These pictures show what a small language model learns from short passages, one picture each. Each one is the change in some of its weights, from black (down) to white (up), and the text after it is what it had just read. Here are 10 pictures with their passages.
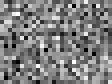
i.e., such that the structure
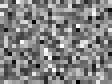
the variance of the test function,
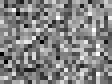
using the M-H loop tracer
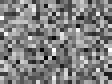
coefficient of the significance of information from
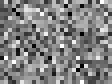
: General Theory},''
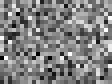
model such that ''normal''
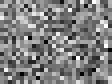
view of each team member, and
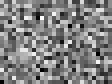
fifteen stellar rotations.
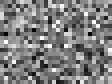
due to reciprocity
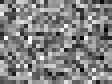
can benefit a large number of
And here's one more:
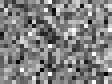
two complete normed vector spaces
